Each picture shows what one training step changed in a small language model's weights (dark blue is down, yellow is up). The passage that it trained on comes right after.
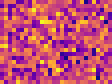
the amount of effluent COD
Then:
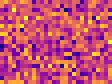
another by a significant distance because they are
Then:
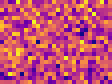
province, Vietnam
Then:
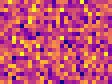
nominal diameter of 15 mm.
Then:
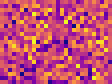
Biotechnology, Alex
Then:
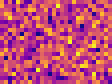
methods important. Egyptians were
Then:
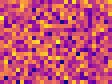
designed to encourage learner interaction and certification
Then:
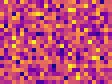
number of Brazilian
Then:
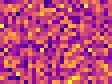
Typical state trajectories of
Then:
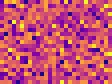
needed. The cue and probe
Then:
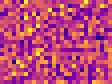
interrelationship between these two from
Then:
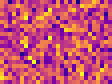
with values higher than the other heavy
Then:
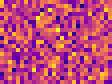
scientific research, and serve the public better
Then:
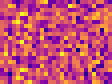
species (12 bp). In some
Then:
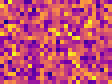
education that provides skilled students with both
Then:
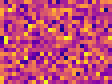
practice of Electronic Banking
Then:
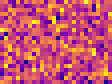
metallic frame and three rules,
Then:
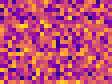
\quad (1)$$ where E is
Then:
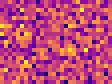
ideologies sustain transgenderism and
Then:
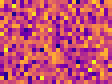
of the land. The author uses this
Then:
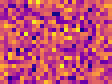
trained in dealing with students'
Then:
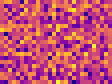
relatively low and stable temperatures due to the
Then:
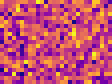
9am and 6pm on day 1
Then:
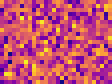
the burden on the resources of health
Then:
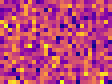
Table 3 Workload Dimensions,
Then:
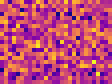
been completed. 2. Company
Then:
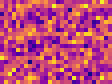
Publications in Basic Science No
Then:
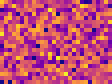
by the Keck Observatory and the
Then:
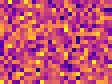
on pre-defined strip
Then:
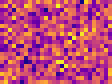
Agricultural Science as a subject
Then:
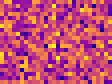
by playwrights,
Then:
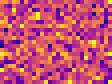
literary translation properly.
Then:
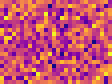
data on the web to allow easier
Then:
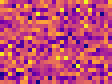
Zoom webinar administrator
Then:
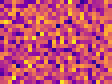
enhance p , i.e.
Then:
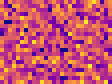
for studies of examining the concept of
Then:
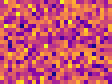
for Down syndrome and
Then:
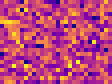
emission situation The GHG emissions of
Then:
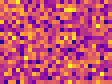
to 1%. As a result, further
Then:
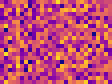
light conditions and changes in face
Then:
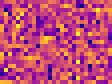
vibration - Caustic
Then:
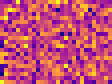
usefulness and receptivity among the
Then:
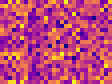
States is the provider of
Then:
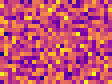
and filling. The most Figure
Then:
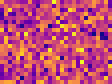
constrained environments, individuals work with
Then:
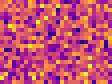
the results of previous studies [18,
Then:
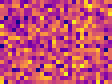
a diagnosis of bilateral dysplastic
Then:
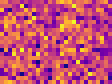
gm/day of baby
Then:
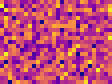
structure and stability of the system.
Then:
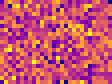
and accepted across these industries but there are
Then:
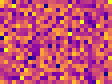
their agencies and the principals of the
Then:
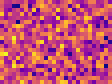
for fixed l is plotted in Figure
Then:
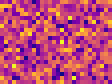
Maximum Technology Adoption
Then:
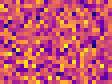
μg of nicotine could
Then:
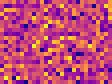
these methods show greater potential, their use
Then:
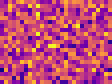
3 Stanford Graduate
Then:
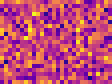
and other Smriti texts
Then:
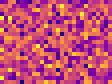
and radiological assessment was done regular intervals
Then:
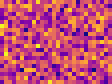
ranking. So, if the person
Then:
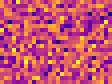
was done in order to eliminate
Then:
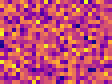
barcode, the entire Medication
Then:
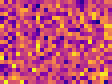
new tourists. Instead, the
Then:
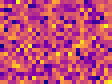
tax avoidance. Political connection is
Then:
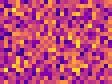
pathways. Degradation pathway No.
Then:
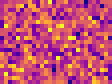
primary motor area (M1) in
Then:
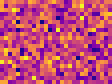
case, one has $p,
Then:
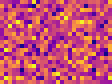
Tinnitus Handicap
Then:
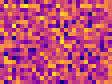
have inappropriately influenced the research
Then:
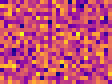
different articles were also done to set a
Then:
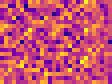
managers' attitude to control as a
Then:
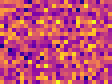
more proficient with certain semantic
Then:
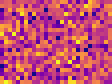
substances and that some of them
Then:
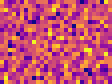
Score. Quantitative variables
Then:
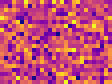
time consuming outpatient treatment
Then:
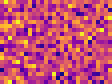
Firenze nei
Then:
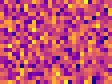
on methicillin-resistant
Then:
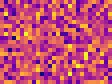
generations of cellular networks, as well
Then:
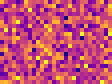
b. | Incorrect processing
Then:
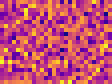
using the formula given below,
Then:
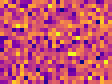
the "group" that they belong to
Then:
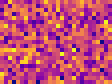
comprehension in code-mixed
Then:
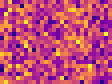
daily animal protein intake of her
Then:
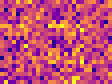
= \alpha^n +
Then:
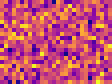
to a study more than 70% of
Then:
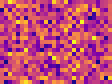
There is no conflict of interest among
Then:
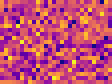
Probit viability (v) versus
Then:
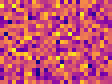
figure by students and that with the
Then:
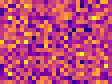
traits among higher secondary students: School
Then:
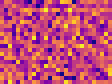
sorption isotherms were fitted
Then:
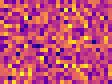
The areas with a high level of species
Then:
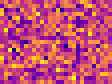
in tetrahydrofuran
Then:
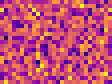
b) tetanizing current,
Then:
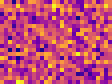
all orientations. A is the
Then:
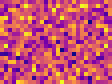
to assess the risk of dietary exposure
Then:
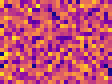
with its principles and activities.
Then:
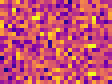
the commercialization of naturally produced active
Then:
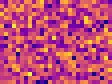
The linear phase range of 0 to
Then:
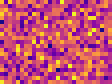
for two couplers of the same
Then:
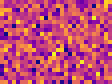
generate more earnings.
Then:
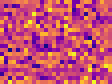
is part of the boot loader
